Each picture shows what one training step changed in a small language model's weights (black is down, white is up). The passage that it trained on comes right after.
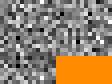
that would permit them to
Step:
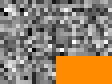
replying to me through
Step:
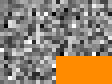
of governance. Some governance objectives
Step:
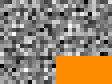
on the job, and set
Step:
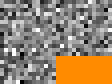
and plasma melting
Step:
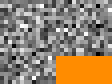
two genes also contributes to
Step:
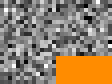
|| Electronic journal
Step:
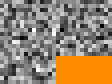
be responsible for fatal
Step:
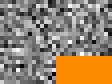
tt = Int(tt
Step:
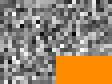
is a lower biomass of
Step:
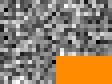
tuning hyper parameters with random
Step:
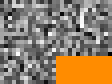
list as the function semantics
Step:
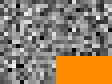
Lack of financial resources has
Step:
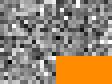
for conservative treatment and
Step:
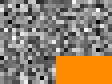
IN PATIENTS
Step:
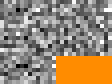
left side of this inequality
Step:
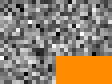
also are an inevitable
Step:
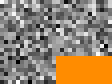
which is an expected behaviour of
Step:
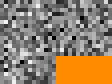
species had a generally high
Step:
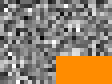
and ground, prototypes and
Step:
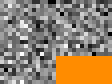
and (d) we show
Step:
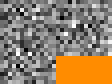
features and main types.
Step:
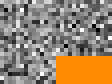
Keywords: Aerobic
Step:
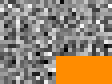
Georgia GEO
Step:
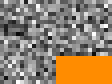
Extended Biogas
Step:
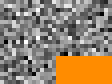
from the Pan African
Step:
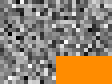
With over 2.7 million
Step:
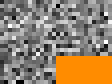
exert antioxidant activity
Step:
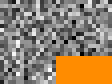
is closely linked to rapid developments
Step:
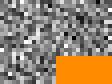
of the study: The main
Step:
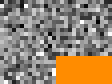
combined to form an E'
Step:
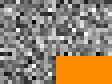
you have done to allow this
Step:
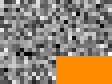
includes the respondents that indicated the
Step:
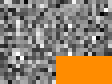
items in this study.
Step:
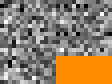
with ferric chloride correspond
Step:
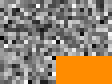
high and does not vary
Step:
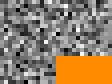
and Pharmaceutical
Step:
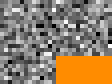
Performances Sensitivity
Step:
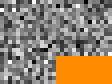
2 hrs. after
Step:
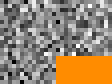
MAIN DIRECTIONS
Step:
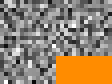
material. 3.87
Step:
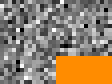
dependence of the DW energy
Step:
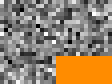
be abbreviated
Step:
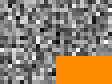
at low frequencies the tissue
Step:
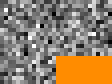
traditional software quality assurance
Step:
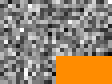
source in which the impact of
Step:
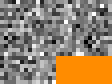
was noticeable, considering
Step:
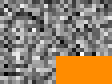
sign of weakness.
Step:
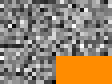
order to dispute the
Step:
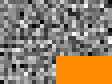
production. The red line indicates
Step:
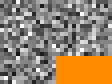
results of the study are also
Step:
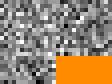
12 months, there was no
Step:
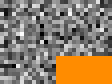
(healthy participants)
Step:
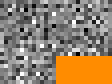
A cloud subscription
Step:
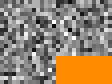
prostate biopsy,
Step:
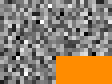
that one is Self
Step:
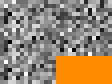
banking services in the financial
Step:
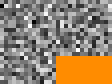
'Israel kills
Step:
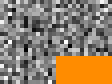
Model: MTS 810
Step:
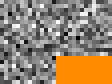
of perceive parents involvement in
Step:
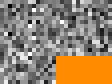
a first result (this
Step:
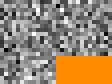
and minimize the risk of
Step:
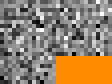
as it limits its availability for
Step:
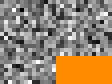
land. This means that up
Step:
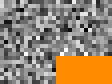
was the country whose people read
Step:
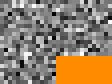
long-term benefits as a
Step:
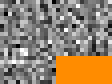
A higher value is found for
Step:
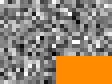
where audiences in the
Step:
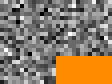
mixture containing (a) acid
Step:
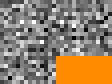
2 random road pixels per
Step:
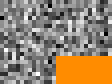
the structure of the selected neural
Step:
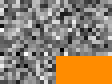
thinks that it would be
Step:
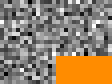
in life expectancy, relationships
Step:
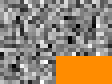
Fig. 3 The Effect of
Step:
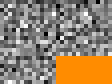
NO₃, and F and
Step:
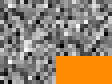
4.2. Discussion of
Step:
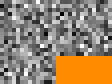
Hood* and the
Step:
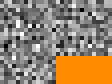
compared to the current situation.
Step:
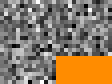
Lipid peroxidation
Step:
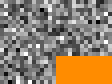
hospitals. The
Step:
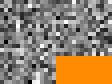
each operation. A software development
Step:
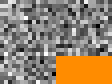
enacted three years
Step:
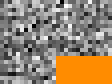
predictor, suggesting that perceptions
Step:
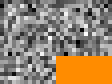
over just a few hours.
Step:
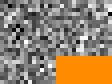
capital really is the most
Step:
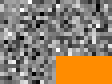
in Boyd's
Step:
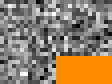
a one click and
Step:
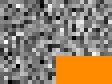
the central party organization had
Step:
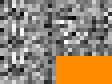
Evaluation of the effect of
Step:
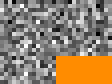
the DRL agent can
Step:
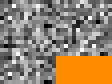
dynamics of the spring
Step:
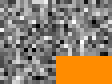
need after the measurements to define
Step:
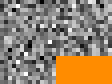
x high, high x low
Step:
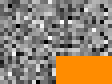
presence of these catalysts in
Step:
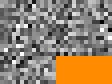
fertility decreases are mostly caused
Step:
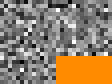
Biomagnetic Pair.
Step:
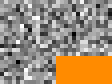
early stage of the project
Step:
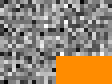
recent years, people have been
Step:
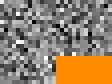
to drinkers [10].
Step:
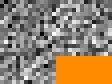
Fundus images of three patients
